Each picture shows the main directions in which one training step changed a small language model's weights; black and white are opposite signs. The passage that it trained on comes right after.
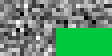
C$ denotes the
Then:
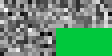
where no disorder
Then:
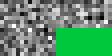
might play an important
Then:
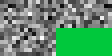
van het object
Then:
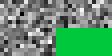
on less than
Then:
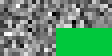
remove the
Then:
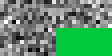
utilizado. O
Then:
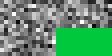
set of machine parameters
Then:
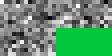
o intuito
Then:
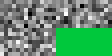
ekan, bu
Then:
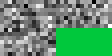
in Eq.
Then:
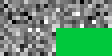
n_j are
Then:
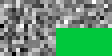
2. Another
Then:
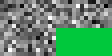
когда я
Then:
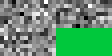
tunneling between
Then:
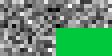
calculate the matching
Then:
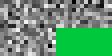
Science **THE
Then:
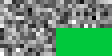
the components of
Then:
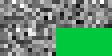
transformations at a
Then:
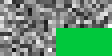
the science program
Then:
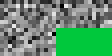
exist will be
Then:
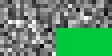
J. The
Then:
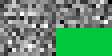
of it.
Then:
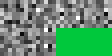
fraction, an
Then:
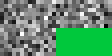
thing which
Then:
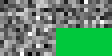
simple processors function
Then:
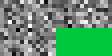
backhaul resources
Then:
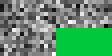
specialized subject.
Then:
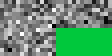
г; b
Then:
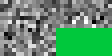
and hearts
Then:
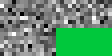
of studies have shown
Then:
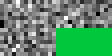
a language at this
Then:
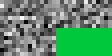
of language teachers conducted
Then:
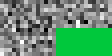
axis only a half
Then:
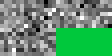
small ensemble of
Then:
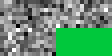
realization of a
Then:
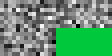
major source of secondary
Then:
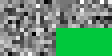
tüm bu
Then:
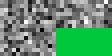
sobretudo a
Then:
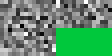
and copper
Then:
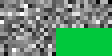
dynamics were measured.
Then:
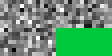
to late time
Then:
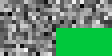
area of pain
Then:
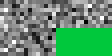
that the total angular
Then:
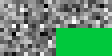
different versions of
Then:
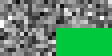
a threshold, as
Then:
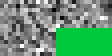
limits of your
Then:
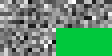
to their child.
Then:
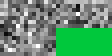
campo para a
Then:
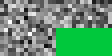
liver or
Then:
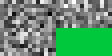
at a rate equal
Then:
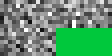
was on the
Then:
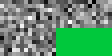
into several types.
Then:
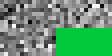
includes seven
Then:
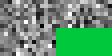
In our calculation,
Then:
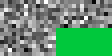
Shu kabi
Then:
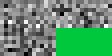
reflect small calibration
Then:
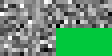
dans une association
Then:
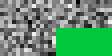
risks, including
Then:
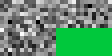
experiments and designing
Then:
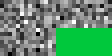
from data providers
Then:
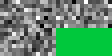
model for easily
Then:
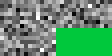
involved sites; and
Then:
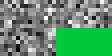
Resume. In
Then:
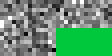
a nosso
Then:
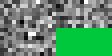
to an evidential
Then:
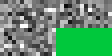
ground state of a
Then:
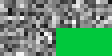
of them is
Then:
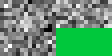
il n'est
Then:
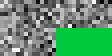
policy documents,
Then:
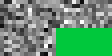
the most suitable ratio
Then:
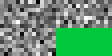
old. The
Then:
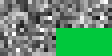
pois permite
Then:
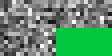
conditions, the trajectories
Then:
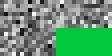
more details.}
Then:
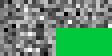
International University in
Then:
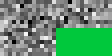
realizado a
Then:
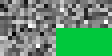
to model the entire
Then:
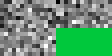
the bilocal operator
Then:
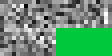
Cl ⁻
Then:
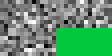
This outcome
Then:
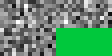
Blinding was
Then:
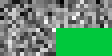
be seen in Figure
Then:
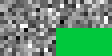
partial light absorption
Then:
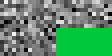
los espacios
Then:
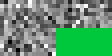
4.2 European
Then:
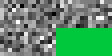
red dotted
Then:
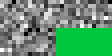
$\beta$ and
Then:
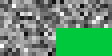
and have distinct properties
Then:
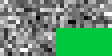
organization values.
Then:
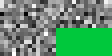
correlation factor of
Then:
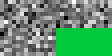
a Laurent
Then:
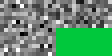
realizan las
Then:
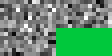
pada sikap
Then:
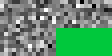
factors constraining or
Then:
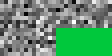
and Jürgen
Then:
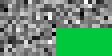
function to be
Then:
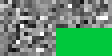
and coordinated
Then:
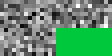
certain skills and
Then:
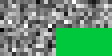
efluentes em
